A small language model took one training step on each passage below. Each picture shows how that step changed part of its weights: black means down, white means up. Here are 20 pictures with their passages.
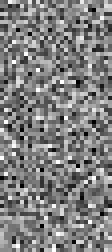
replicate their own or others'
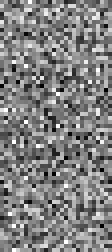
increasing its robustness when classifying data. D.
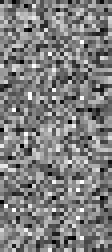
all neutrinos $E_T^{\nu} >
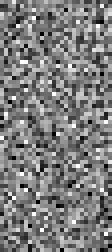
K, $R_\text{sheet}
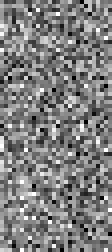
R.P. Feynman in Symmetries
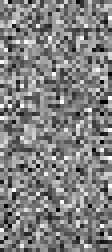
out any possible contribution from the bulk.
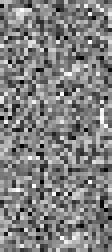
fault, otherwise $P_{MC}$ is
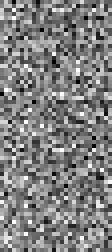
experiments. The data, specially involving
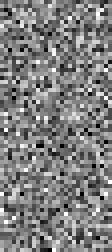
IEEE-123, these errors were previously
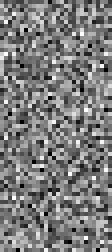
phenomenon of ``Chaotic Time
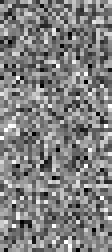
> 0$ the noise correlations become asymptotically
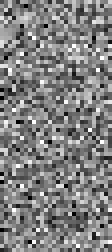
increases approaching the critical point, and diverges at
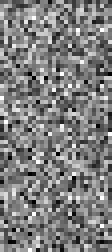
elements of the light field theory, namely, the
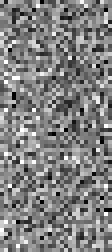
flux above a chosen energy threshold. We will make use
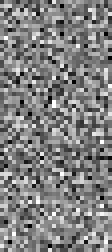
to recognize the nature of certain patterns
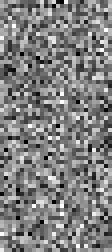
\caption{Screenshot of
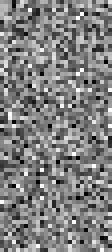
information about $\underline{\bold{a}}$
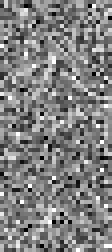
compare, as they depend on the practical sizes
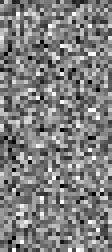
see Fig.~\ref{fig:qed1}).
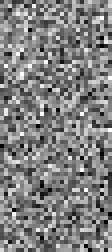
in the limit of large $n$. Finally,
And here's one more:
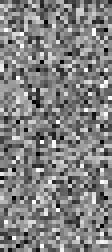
various $\mu$ for the GN model in
